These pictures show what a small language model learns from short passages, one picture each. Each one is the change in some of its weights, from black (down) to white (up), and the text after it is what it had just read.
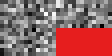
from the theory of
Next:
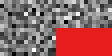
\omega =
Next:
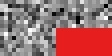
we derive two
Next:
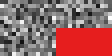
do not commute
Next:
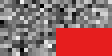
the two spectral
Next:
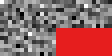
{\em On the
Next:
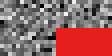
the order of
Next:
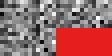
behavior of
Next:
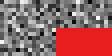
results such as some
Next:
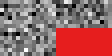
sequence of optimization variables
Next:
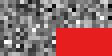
a conjunction
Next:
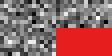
not know if our
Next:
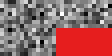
tools to
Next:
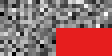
space $X$
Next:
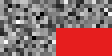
For any vertex
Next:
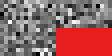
scheme is that it
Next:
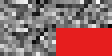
divide $ A
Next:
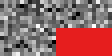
a finite rank
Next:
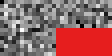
follows as a special
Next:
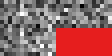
intended as
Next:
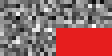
diagonal elements.
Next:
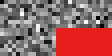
defined on the design
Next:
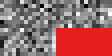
the first three terms
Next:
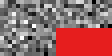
$L$ be
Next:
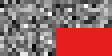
exponent range,
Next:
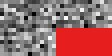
with the function
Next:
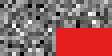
about properties of the
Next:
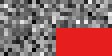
not fork over
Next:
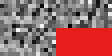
un diviseur
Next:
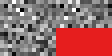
x \boxplus
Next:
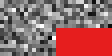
$f \le
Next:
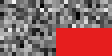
control policies are
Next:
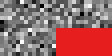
the closure of
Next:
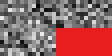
of the famous
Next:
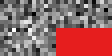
sobre a
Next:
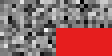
(for many
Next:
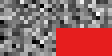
the uniform continuity
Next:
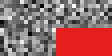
the method, the
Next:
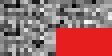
zero analogue of
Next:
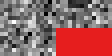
thus obtained:
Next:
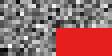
equivalent to the
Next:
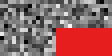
applied to construct
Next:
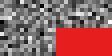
the vertical
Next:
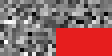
vanishing when
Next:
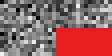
expressed as convergence
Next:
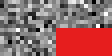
if $x
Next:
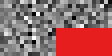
ne modifie
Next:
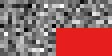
then there is not
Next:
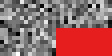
the proof is
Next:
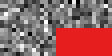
this can also be
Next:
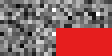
0$ and then
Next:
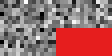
surface density to model
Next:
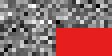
the absolute constants
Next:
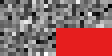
so that a
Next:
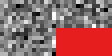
a nilpotent
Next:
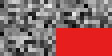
if and only if
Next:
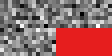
see that the flow
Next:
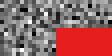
other approach has been
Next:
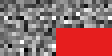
previous literature when
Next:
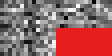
transformation from the
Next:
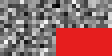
that for any
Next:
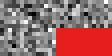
be as before.
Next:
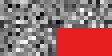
For example, the
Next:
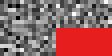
it. We do
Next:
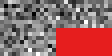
set of odd
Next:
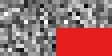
this case,
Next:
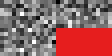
just refined
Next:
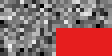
the context of the
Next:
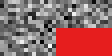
if $\bigcap
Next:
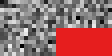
assumption of differentiability
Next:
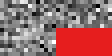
$ which implies that
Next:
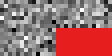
$[\cF]$ denotes
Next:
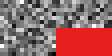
braid with
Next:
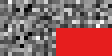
that are defined at
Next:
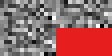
for $m
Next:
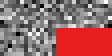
the fiber
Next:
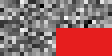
to the linearized
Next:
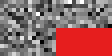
cosets of
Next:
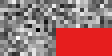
prime ideals $(
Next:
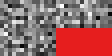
It was shown that
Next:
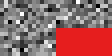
the two notions
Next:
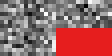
from rest along
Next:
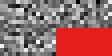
Then, by
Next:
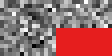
to be added
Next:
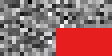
to an isomorphism problem
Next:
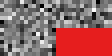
the proposed model is
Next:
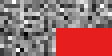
ideals in the
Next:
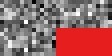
our theoretical
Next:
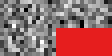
related indefinite
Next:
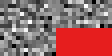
on $M$
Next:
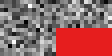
$\dot {\mbox
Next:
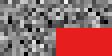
(b) of
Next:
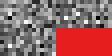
maps on the
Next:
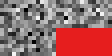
analytic self map
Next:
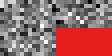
determines the ring
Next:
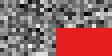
a minimal connected simple
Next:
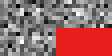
regularity of the
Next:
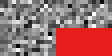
contradiction. Denote
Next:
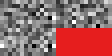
for each edge in
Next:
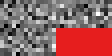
included in
